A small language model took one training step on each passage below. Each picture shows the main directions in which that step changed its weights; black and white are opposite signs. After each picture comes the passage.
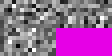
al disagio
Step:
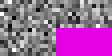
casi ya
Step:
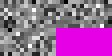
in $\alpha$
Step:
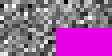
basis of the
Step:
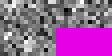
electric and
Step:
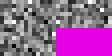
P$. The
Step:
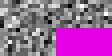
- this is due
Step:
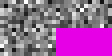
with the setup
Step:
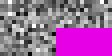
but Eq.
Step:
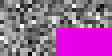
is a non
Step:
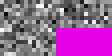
de obtener
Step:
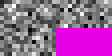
deformation to the
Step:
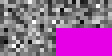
$T$ is
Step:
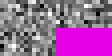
of dBm
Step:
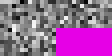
need a
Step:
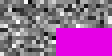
was able to
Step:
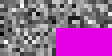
are based on.
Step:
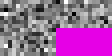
cross section
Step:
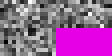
а також
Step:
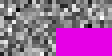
tasks in
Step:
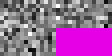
number of field
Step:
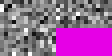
seconds for
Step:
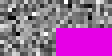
generates a
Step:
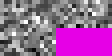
we consider a
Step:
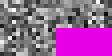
роль в
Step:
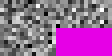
un campo
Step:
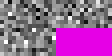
and Janik
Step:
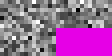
it follows:
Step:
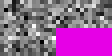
that the species
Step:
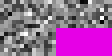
derived from
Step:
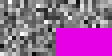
Nur asli
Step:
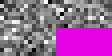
field, where the
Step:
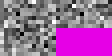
in the same
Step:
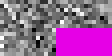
the above equation
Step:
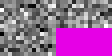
from the interaction
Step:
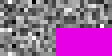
not deal with
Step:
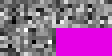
infection in the
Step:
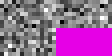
the size
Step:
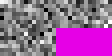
to decrease
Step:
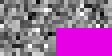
two conditions:
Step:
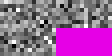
Kanta do
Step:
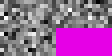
consideration of more
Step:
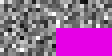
bra information,
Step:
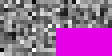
expected to also
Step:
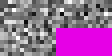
In total,
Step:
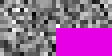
turno das
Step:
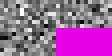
class. The
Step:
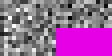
Por un
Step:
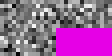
each instance
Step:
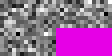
For such a small
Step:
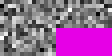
obtained phonon
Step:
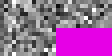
el afecto
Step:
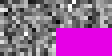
Up to 3
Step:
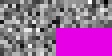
power processing
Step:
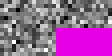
layers with
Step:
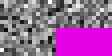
SED are
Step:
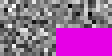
and derive
